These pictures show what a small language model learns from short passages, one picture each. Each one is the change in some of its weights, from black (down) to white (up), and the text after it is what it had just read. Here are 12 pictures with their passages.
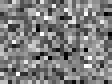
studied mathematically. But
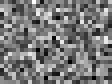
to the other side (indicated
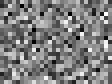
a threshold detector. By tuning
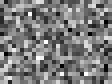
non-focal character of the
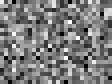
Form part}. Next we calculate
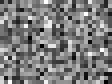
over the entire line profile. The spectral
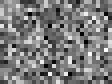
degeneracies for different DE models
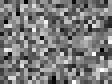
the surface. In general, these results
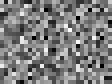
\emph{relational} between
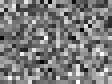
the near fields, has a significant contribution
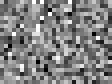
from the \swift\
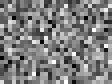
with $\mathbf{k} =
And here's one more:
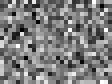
of nonlinear optical systems, how energy
